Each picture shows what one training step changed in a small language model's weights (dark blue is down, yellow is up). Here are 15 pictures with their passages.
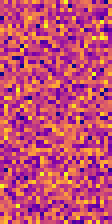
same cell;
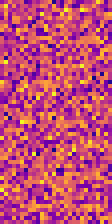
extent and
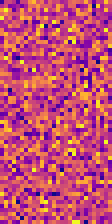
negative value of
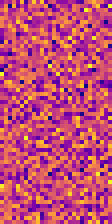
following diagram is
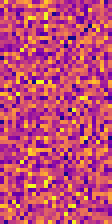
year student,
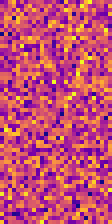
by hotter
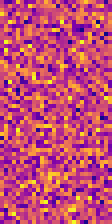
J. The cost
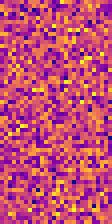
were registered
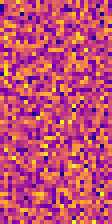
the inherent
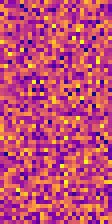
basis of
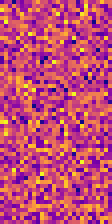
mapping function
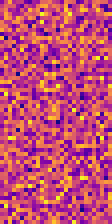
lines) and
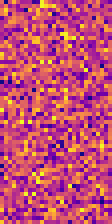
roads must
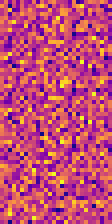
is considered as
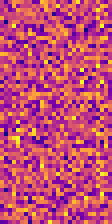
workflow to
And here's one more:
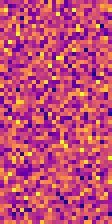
\red{In this
